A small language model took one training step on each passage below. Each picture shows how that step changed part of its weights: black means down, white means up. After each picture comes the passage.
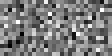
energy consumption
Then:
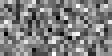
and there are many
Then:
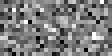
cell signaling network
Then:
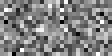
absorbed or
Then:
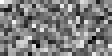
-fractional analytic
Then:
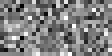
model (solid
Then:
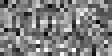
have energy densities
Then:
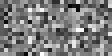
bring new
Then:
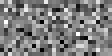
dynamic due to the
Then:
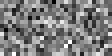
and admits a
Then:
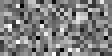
the diagonal matrix
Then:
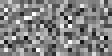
The mean duration
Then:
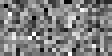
but it has not been
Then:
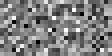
In such a case,
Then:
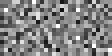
overcome this
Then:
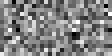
tonne or
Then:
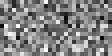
flips the
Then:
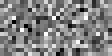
In the next
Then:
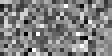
to understand the
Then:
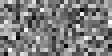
and others.
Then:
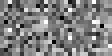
minimum error).
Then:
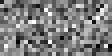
in Peninsular
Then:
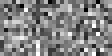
time becomes an
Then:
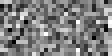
to ask which
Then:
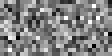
and temperatures between
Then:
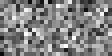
not clearly
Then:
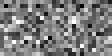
10 days after
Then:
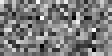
that arises when
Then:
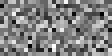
able to add a
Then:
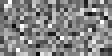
approximation) terms.
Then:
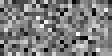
relative to the
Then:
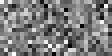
consequence of the
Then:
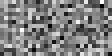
Mint family
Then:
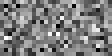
then returned
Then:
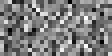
intrusion of
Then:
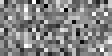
compression errors is
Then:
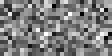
of high doses
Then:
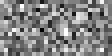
the substitution
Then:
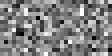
coupling winds
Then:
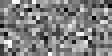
density but assume the
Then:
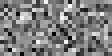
the phase diagram of
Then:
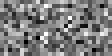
Sales During
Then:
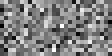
strictly more
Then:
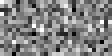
notional verbs
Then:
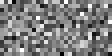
related. As a
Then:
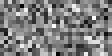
matter how long the
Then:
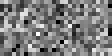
to each site in
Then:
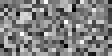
the others are
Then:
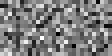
and Center for
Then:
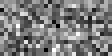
group. Research
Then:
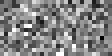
hard rods
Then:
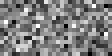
influence the work
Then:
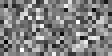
retaining the
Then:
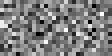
Post shows normal
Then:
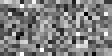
with theoretical
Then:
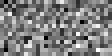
to the excitonic
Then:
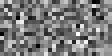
that the particular metal
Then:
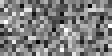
implementing a control
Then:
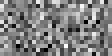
useful for
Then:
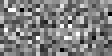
The potent
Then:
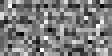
standard time-dependent
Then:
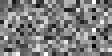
financial performance
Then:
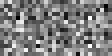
that some software
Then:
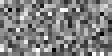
is aimed at
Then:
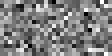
demonstrate that
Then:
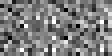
\noindent where
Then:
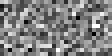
to perform the OR
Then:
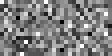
for all observations.
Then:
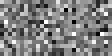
experiment is shown in
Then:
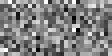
on”. This
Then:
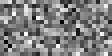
extended these systems
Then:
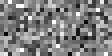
information systems. B.
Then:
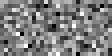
famine prone
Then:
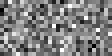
within the framework
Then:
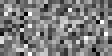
magnitude lower
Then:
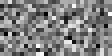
a general review of
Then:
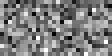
2-point functions
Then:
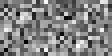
the errors of
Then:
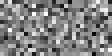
\chia$. We
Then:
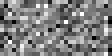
with worsen
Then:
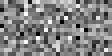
options frequently
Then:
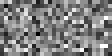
we further perform a
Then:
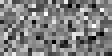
r$. The actual
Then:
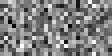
the disc outer
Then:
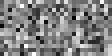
for structural
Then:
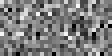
is located).
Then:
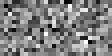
which would not change the
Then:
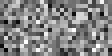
the detectors are
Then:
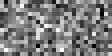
by inverting
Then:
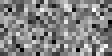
surface regressions for
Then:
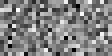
or Consequence is
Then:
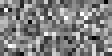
methods be taken into
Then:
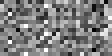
as the final states
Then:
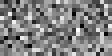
index of
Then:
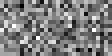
research was supported by
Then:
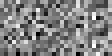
develop complicated
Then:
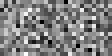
have been reported,
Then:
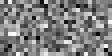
an important feature which can
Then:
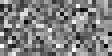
to the frequency of the
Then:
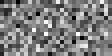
for the representative
